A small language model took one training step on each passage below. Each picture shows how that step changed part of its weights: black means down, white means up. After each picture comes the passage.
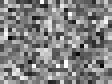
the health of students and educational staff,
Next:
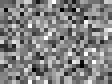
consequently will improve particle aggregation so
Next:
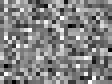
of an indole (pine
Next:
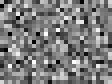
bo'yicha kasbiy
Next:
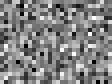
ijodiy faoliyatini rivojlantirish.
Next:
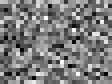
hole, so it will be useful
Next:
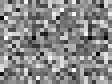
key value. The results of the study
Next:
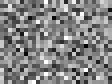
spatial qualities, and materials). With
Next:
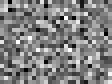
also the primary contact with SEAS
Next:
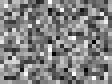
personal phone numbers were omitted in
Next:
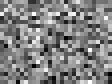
groups, if $C_1 *
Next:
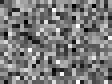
(Tr):** Kelime
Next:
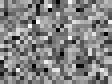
diversity is non-trivial
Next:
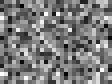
точки зрения на
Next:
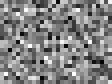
be explained as difference of micro-structure
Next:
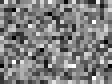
Within the regulatory base of the
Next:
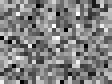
mol) was heated in an oil
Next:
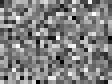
Entomología (ISSN
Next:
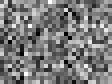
This study is significant as it find out
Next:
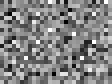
National Research Foundation of
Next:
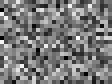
of Orthopaedics,
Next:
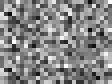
community research value in terms of data and
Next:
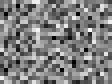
judecătorești din
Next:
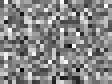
design for efficiency enhanced hierarchical
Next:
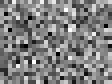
Modernity and Double
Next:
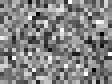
their own. In the latter part of
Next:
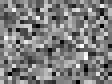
corresponds to a ballistic contribution,
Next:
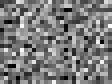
биологик босқичда
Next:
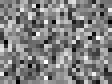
at a critical juncture.
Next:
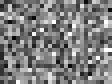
был хорошо
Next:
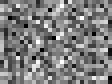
a real experiment in the laboratory;
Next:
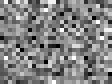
randomly within the scope of our
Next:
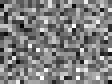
innovatsiya, madaniyat va
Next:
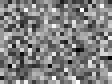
and 1990s. Instead,
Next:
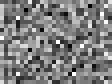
le taux sans risque³
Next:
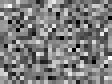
reading environment was carefully
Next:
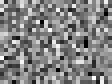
C Emerg. Technol.*,
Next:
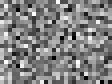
aksine eylemin
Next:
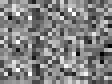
to change from its current situation to a
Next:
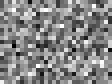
more vulnerable. In the
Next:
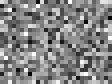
horizontal cracks intersect and
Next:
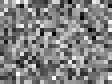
model significantly simplifies the problem
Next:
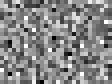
întreprinderile de stat
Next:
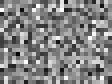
the ratchet current
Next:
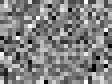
dust storms on Mars is
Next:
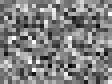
in terms of R^2 values.
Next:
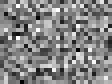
innumerables cambios o
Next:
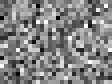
is used as an independent variable. The
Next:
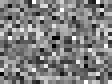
work on nonelectroweak
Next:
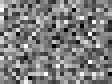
abertos apenas para a
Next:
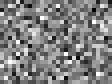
kojoj ispitanik
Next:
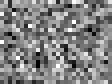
For their study, they used two
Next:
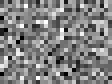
the details of the implementation. The
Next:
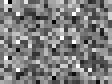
to study the storage modes of
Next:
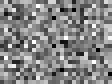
wavelength and oscillation amplitude in the two
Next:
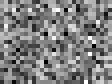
and \emph{data-reduction
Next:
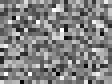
the A cation which is unable
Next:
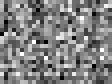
deve ser aplicada à
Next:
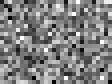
which, as a rule, were
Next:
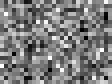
Nanda A, Karan M,
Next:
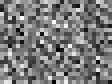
chiqish qilib, o'z
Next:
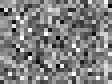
Visitas domiciliares
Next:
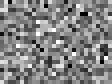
the alphabet $\Sigma$
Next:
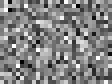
the same processes occur at glancing and
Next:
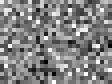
expand on each axis of space
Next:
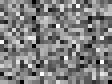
integrate into the world economy,
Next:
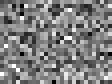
оценок до связности
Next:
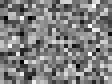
ему находиться в
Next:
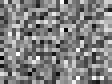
modeling. The current achievements include
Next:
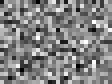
influence the success of distributed development
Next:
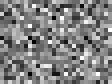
analogous to how scaling is performed to
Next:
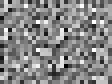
the extent of the experiment. The overall
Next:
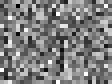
o'tish mumkin. Asarlarda
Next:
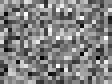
As a computer system become increasingly large
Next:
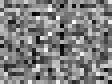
has not quite finished sloshing
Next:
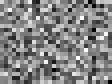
shifts on the decadal
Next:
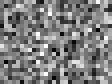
много общего:
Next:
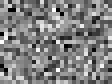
adress the bouncing behaviour of
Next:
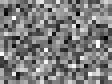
tijorat banklari tomonidan
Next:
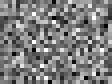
)\,, \eeq \noindent with
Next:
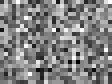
data present a reliable source of
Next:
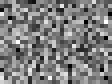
to, da zaradi
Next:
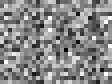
digital sensors alone. Storage
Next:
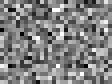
the era of modern medical science,
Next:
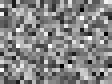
thick lacustrine facies
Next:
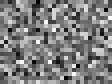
0.5 (in the absence of
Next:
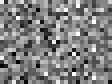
su opinión acerca de
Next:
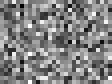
are technical paper manuscripts that
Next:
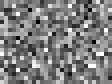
tell you nothing about the
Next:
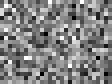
mass of the droplet along its
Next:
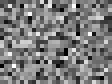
средние показатели
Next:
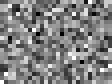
< 0.001$). A combination of
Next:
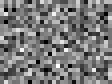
Jurnal Hukum Islam,
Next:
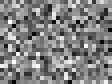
tema Título de
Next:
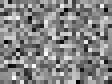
diseases), and physiological diseases.
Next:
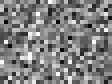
High magnification detail is shown for
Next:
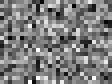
is the reduced Planck's
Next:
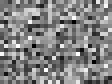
Graduate Research. *Journal
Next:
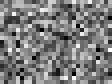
since it is worn close to the
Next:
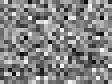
of life. In worship these
